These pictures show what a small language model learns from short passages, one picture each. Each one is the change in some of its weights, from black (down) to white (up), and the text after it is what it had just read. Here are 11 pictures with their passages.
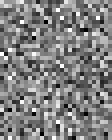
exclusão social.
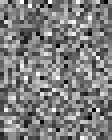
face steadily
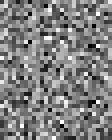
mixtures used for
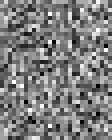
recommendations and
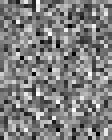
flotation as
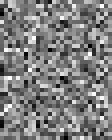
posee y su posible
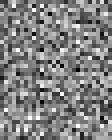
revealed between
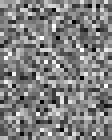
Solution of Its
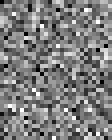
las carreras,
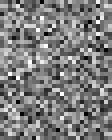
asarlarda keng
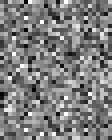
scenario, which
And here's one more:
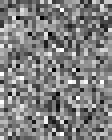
the possibility of
